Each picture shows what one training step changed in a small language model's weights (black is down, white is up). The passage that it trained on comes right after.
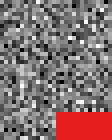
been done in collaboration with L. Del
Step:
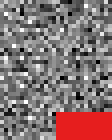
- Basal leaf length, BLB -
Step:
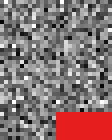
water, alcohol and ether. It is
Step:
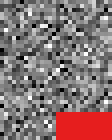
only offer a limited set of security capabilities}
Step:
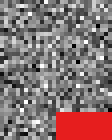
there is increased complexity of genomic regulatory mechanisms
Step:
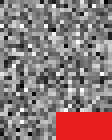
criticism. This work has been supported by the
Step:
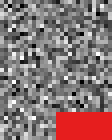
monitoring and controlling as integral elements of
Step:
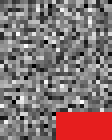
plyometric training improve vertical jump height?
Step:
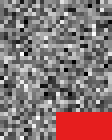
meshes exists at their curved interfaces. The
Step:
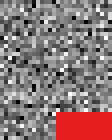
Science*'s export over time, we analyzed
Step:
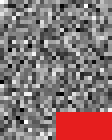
is modulated by a classical feedback variable and which recently has
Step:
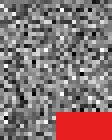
заключение по методам анонимизации
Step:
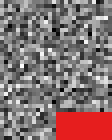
exploração dos vulneráveis e as falhas
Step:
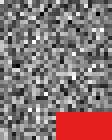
и США, коллективного
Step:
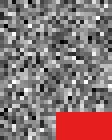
models} \author[a]{Davide
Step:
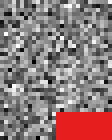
und Raumfahrt unter dem
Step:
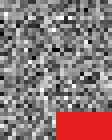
in the Mn. For PPF the
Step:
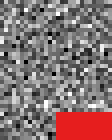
rectangles on the face, its features can
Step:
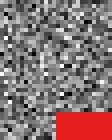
females. However, the significantly positive association between
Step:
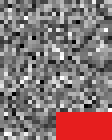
support from the rest of the extreme efficient
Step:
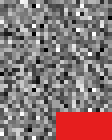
achievement of junior secondary school students in
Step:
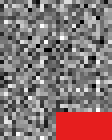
efemerul, insignifiantul,
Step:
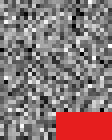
assumption that is also supported by hydrodynamic simulations),
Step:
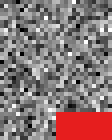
to 0.4. The reflectance ($R$)
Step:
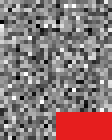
three maps which we then compose into a single
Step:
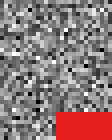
sub-categories. For coding our results,
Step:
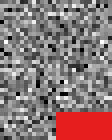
bit \(b\in S\cup
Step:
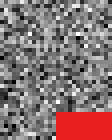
is also manifested at a higher coating deposition
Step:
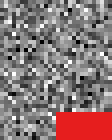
The drug solution was then added to this excipient
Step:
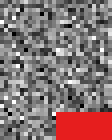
yang telah dihadapi oleh tokoh
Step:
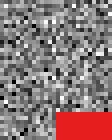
from Ref.~\cite{data_amd}.}
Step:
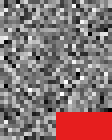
лингвистическую теорию и
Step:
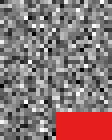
field is defined upon spinors which satisfy Dirac dynamics
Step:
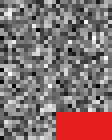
профилактика фаолиятини
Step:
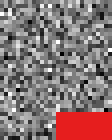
mintaqaviy iqtisodiy tashabbuslarda,
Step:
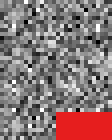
openly available, **F**indable,
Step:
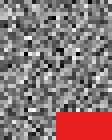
of the cut and its fluctuations (the last are
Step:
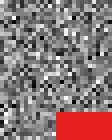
in our simulations) and has a simple linear dependence on the
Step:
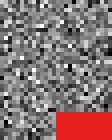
had the greatest influence on the LST, according to
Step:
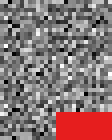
nació en Colono Hípico
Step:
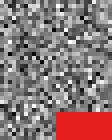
factors F1 and F2 (Table IX)
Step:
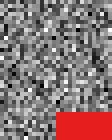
1 1 1 0 iron acquisition-heme
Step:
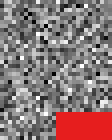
after it) is required to make a proper
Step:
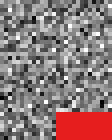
Guide to Declared Weeds and
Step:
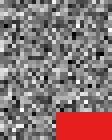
and by comparing with actual data we can develop combination of
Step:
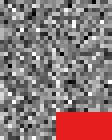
sacred they are considered and less likely to be
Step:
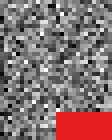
do CBP10 sugere que, em
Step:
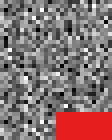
/ И. С. Дыдыкина,
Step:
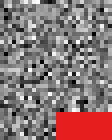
Other studies that dealt with frictional contact but
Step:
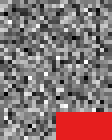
fractional derivatives is solved exactly. The initial values
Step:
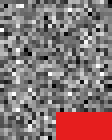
all the observed organs. A siddha
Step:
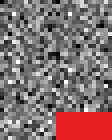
advice on methods, algorithms, applications, performance analysis and
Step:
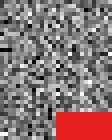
designed considering the Tracer IV-SD specification
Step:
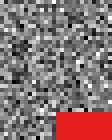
abertura e realização de mapa
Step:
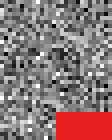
health risks between these two approaches. Combined
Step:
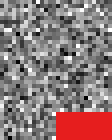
eerste weken of dagen van het
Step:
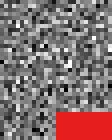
va xatolar qiymatining turlicha
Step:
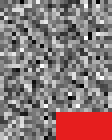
имя: от изобретения до
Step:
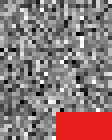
in terms of partial gauging. One of the
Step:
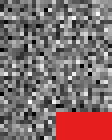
plot. ## 4. Discussion This study presents
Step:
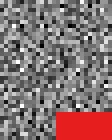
фактору, что и обеспечивает
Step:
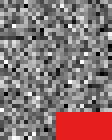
$h$ can decay into the neutral components
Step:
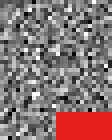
results of children’s drawings are interesting since they
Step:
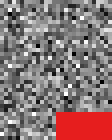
METODOLOGIA Trata-se de
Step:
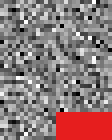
\times \text{Distance} \times
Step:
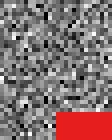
nutqining yuzaga chiqishi uchun talab
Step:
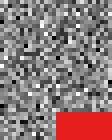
ensemble with a method such as FFS is
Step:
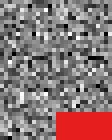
економіки стала об'єктом
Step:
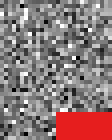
must scatter more than one time before escaping:
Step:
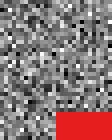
plexiform and ancient schwannomas
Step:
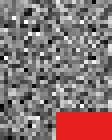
jırawdán jazıp
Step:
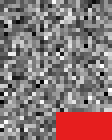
both atoms start to overlap charge transfer between the two sites
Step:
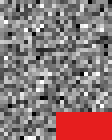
which relate to the use of animal models on studies
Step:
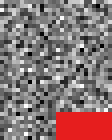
Kilicheva Kamola Muzaffarovna
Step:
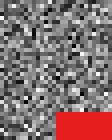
и третий, комбинированный
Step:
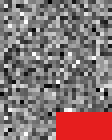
are shown in light blue, and city of Wuhan
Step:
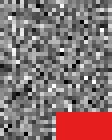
tannarxiga olib boriladi.
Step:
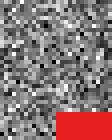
emitters and candidates. Since the objects in our
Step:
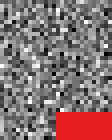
a minimum level of consumption. Lack of resources, lack
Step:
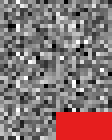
Kasimova Qamara Amonovna
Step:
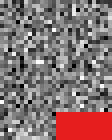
the replicated strand or discarded back to the
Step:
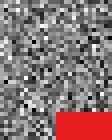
differences in the automatically segmented region, with respect
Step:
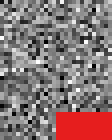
American Burn Association Consensus Conference
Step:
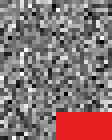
reconfiguration of global power and the resurgence
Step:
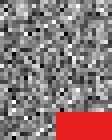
methods (relaxed and unrelaxed density
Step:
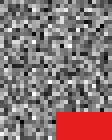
system becomes $$\dot{x}(t) =
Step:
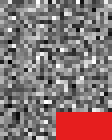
solids. Let us verify that condition
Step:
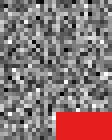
of India being a homogeneous identity derived from its
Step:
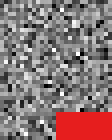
due to the urgency and lack of political space
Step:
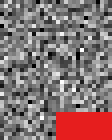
identify target indicators. Apart from that, the number
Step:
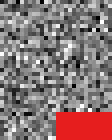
Production of all other states (e.g.
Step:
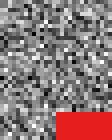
atomic propositions of interest $\AP_i$. We also
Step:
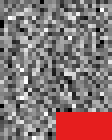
договор, получила в свое
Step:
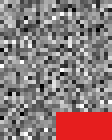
we can obtain\cite{KFzp} the
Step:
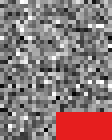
Department of Plastic Surgery, TNMC
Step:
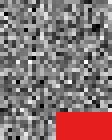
the forefront of the current state of the
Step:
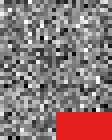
between imagery and human emotion, and they
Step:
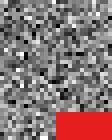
resolutions and a Bi-projection Fusion
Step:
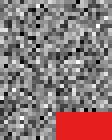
paru en France en 1919 et il a
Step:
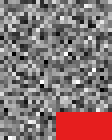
\end{figure} From this figure, a smooth
